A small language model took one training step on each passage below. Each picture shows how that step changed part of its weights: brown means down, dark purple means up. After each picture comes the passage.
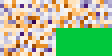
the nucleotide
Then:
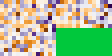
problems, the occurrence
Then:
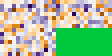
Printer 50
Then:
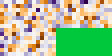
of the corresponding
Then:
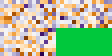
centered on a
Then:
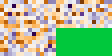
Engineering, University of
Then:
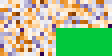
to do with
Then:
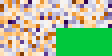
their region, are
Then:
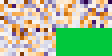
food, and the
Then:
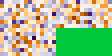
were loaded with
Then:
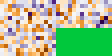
acquire a firm
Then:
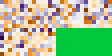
instruments such as
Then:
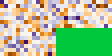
taken as combination of
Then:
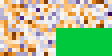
and time specific
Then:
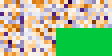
visit type non pharmaceutical
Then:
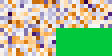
are far less likely
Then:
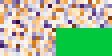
isolates was conducted
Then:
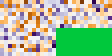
selected in the topology
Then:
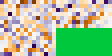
moisture is
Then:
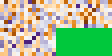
social creativity can be
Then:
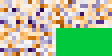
ATM switch
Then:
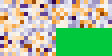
Cent. AD):
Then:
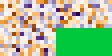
the EU lies
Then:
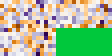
In general terms,
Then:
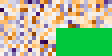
River Delta)
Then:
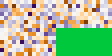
it can be used
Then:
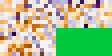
by circulatory
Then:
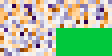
10 up till
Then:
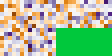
the processing of
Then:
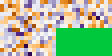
the *first
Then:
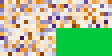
regions have been chosen
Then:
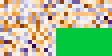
high socio economic status
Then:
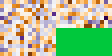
can be captured
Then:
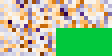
hydrophytes or
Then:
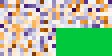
left of the
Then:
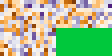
the addition of water
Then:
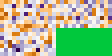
rural areas.
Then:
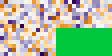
Indonesian President
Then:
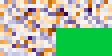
Percentages were
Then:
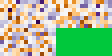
the attachments
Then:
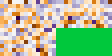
in order to ensure
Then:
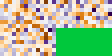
and hypertension
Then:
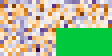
normal rate In
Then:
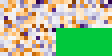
and sigma structures
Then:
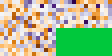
the energy system module
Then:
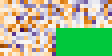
key areas such as
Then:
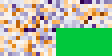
implementing the following
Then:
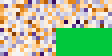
of catalyst activities with
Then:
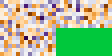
approximately same value of
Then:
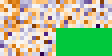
not have the
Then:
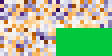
is available in
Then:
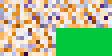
have gradually
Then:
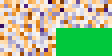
closed magnetic core
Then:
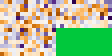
by protons and
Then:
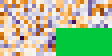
metal The color produce
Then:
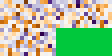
for iron
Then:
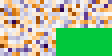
commercial letter of
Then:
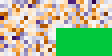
vertices lying
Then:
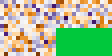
suspensions with
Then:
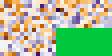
all members. We
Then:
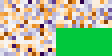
,when the
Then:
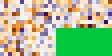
regulations, not providing
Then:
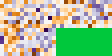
health education in
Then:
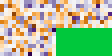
the risk of
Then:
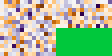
Information Retrieval
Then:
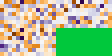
occupational lead
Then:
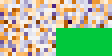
attempted tertiary
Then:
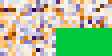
The space velocity of
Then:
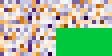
This reaction is
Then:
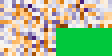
shows the relationship between
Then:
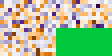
were wrongly identified
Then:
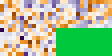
the relatively low number
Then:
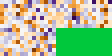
of nine features
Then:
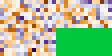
and the IT infrastructure
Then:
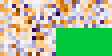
creating open educational materials
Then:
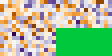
the point of view
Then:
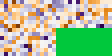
maximum in number,
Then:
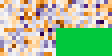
Apart from the
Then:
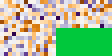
for years and are
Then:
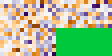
toolkit for
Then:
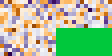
due to glass
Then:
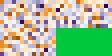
verb. For
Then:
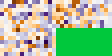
Balkans into
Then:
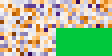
a widely shared
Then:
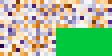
hot air stream is
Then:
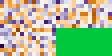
events were known for
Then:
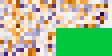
efficient transmission. We
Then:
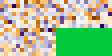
country was dominated
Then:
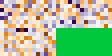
is a shunt
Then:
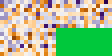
is that similar traffic
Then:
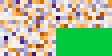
an interval is wide
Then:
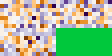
case of a
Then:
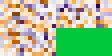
to our call for
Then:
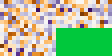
navigation and load
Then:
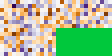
Colette -
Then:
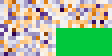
gravity, -
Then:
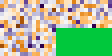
While the findings of
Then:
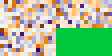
pedaling loads
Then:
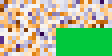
sexuality in
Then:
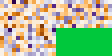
potential role of
